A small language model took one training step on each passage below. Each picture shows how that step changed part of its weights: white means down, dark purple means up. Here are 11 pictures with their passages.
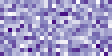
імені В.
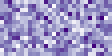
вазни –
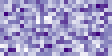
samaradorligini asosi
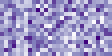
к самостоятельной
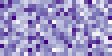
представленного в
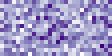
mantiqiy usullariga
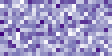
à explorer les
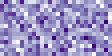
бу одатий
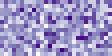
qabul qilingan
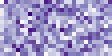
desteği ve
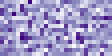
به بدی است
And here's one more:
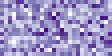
validez basado
